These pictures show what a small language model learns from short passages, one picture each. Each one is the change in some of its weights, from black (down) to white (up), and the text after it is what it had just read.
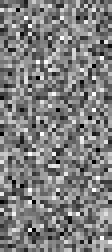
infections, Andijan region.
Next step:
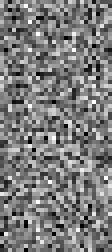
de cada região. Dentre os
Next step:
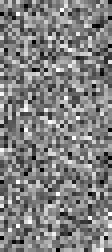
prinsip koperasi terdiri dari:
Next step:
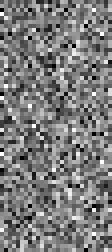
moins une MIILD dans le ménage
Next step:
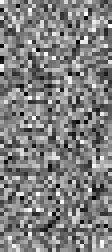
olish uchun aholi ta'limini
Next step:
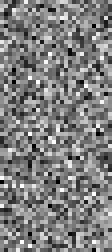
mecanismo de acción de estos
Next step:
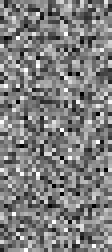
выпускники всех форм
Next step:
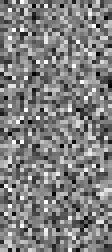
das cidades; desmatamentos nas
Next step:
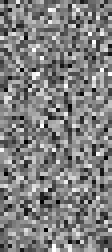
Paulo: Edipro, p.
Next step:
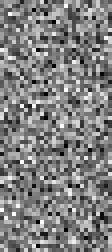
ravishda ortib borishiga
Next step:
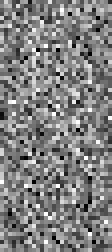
bag‘ishlagan. Bu haqda
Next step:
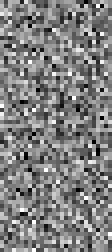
Darslarda “Korrupsiya
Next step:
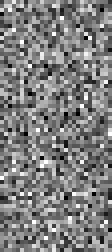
oleh limbah manusia secara
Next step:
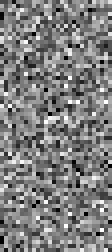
величин и нормальная
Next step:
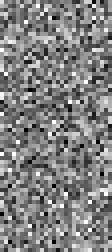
коэрцитивная сила
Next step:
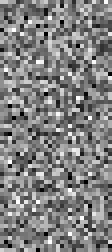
yordamida barcha o‘tkinchi
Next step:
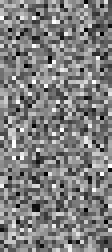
balok-balok kayu besi
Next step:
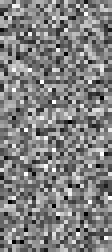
Elise’ nin dövme
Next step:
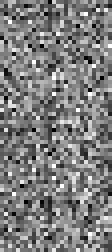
ingerências ou agressões que
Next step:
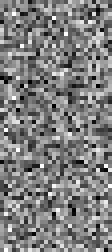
la DCS y el abordaje de las
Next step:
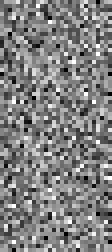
Assistenzhunde eine
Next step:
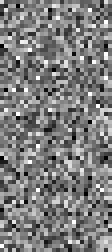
у детей с детским
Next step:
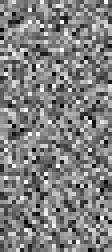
Urbanization is a process that
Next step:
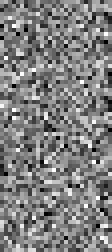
by the authors according to
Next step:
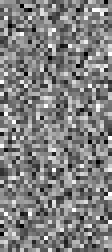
gruppo o a uno spazio
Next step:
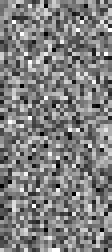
klorida PVA air
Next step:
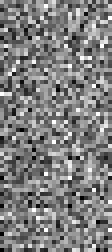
il existe très peu de
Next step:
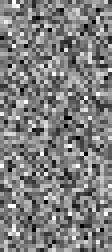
Tradujo varias obras
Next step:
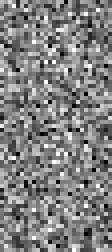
toʻla beraturgʻon
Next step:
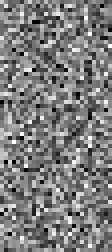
ortaya koyduğu siyasi
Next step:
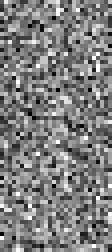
Doctorat en Géographie,
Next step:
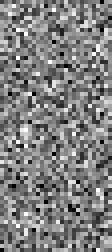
centers, empirical research
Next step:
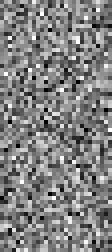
biblioteca transcende sua
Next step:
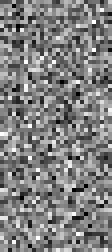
uning sabab va natijasini
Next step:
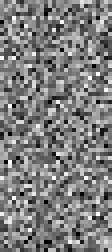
ensiklopediyasi, 2015.
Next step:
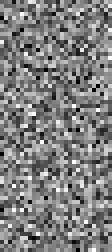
На клиническое течение и
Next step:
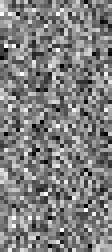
to'siqlar – bu respublikalar
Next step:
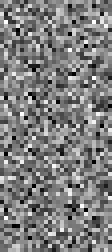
ishonch bildirishda bo'lajak
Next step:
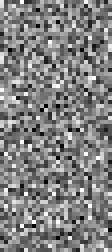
yoki oz miqdorda
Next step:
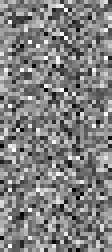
wawancara mendalam,
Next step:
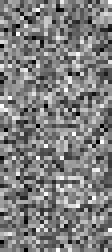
в его понимании работа
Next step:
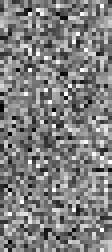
usa como método de construcción el
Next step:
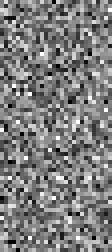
etilayotgan kiberjinoatlarning
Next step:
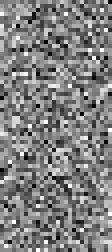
reproduktiv xarakterga ega
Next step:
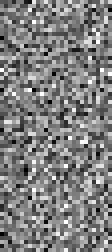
A. L. Dement. In de
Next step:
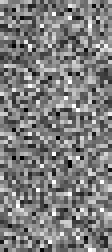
os impactos ambientais [1,
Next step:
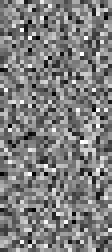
T; Cho'lpon NMIU
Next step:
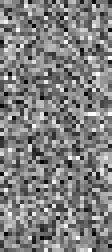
kunda didaktikaning asosiy
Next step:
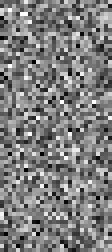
традицій; у специфіці
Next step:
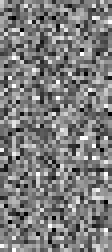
de perguntas e comentários
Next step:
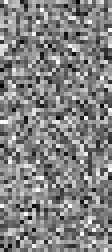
ateroskleroz, anemiya
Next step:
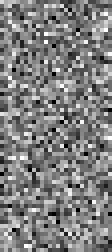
and showed that it changes with
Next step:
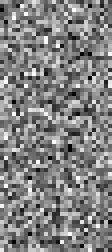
habilidades y destrezas, para la
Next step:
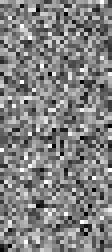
peso molecular. A importância dos
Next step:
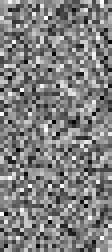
estilo found footage,
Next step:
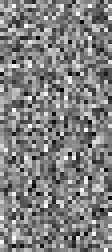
va odatdagi rivojlanishga ega
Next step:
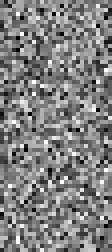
a nível ambulatorial, com
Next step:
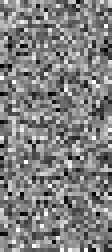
and ways to improve them are
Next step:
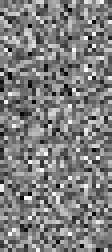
por el denominado autogolpe de
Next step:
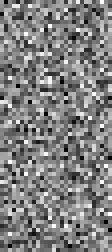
desarrollado en el mes de
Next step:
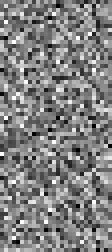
Ölçeğin geliştirme
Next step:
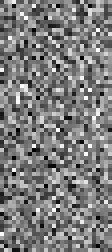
antik ve tarçınlı doğal
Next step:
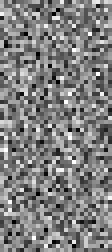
\geq 1$ бўлгани
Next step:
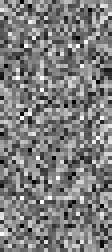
3-го уровня); - цепные
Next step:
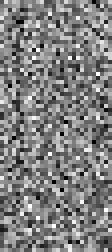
bab 1 (ketentuan umum)
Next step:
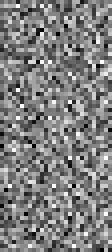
HIRSUTUM* L.)
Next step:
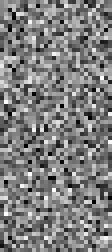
van Engeland ten aanzien
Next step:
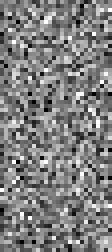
à Diretoria de Engenharia e
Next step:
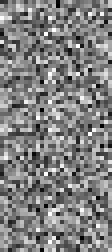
कमी बनी
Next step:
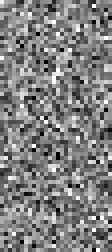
aprueba la Plataforma
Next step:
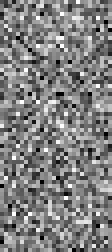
ва ролини янада катъий
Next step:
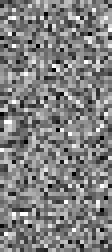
(a fr. szerk.
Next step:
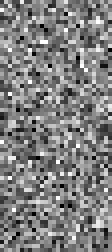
dotando de flexibilidad al
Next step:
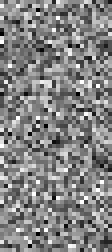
birga, biz nafaqat
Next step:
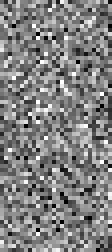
teillä esiintynyt
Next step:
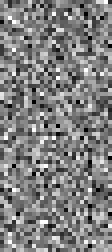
rivojlanishiga o'ziga xos ta'sir
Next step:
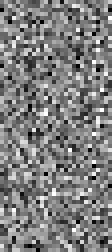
Pyrénées (Galemys
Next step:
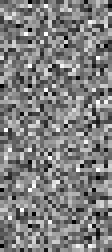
el DR para mostrar sólo el
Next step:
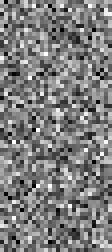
métodos tiene ventajas,
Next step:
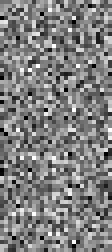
necha bor tuqqan
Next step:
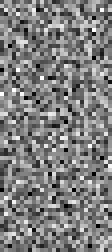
müssen Sie die folgenden
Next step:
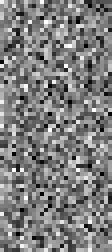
qahramonlari kasalni
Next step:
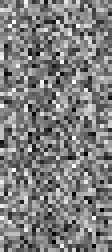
tarkibiga kirgan sudyalarning
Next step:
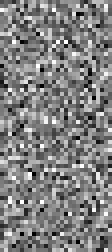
TState : struct,
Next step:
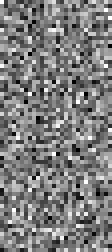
bilishi, onlayn platformalar bilan
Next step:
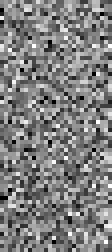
percentages of mixture to
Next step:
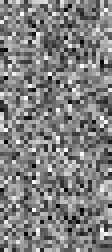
привод главного вала
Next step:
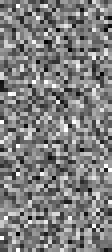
güzel ve karşısının
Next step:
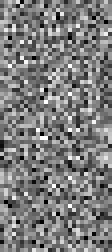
marta 1881 yilda qayd
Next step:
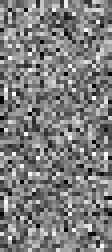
en ander houdt in, dat op
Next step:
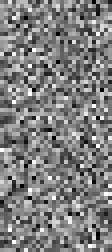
Dr. Talha Turhan
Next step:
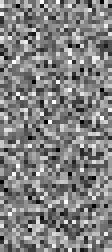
в грудных отведениях
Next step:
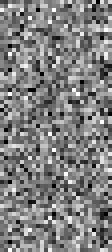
смеется, улыбается,
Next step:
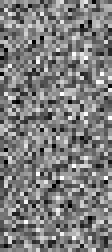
de identidade e religiosidade que os
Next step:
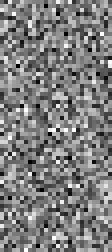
konstruktsiyalar-KM -
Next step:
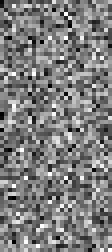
sózlerdiń juwan
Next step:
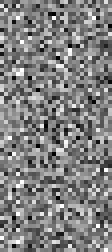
тармоғидан фойдаланиш
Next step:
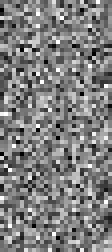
pontuações de dimensão em
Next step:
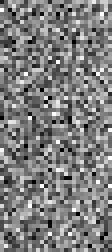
vendo a criança como ser plural
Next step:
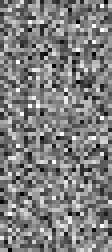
za prakso in se šele
